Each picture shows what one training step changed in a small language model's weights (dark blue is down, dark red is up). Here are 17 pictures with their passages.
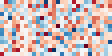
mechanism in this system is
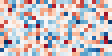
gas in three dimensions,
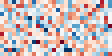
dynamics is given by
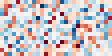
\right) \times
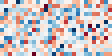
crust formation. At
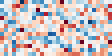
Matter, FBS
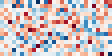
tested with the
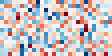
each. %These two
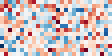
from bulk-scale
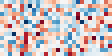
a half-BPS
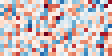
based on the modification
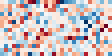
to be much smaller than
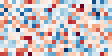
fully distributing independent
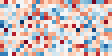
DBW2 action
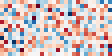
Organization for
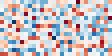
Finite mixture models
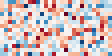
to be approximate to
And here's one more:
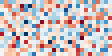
a simple two-band
